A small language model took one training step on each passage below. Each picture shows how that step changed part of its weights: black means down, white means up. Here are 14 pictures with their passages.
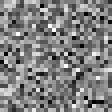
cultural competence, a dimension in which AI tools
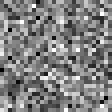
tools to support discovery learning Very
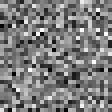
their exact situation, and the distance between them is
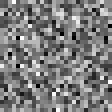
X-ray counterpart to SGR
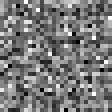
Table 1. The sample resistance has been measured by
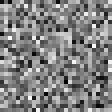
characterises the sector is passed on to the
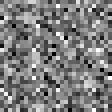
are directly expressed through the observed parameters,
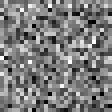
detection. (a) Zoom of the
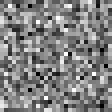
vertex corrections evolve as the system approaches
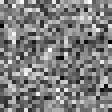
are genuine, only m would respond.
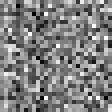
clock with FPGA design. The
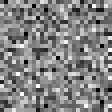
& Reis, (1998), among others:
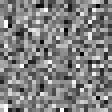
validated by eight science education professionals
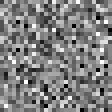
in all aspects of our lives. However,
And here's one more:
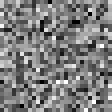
larger area of common ground that underlies all
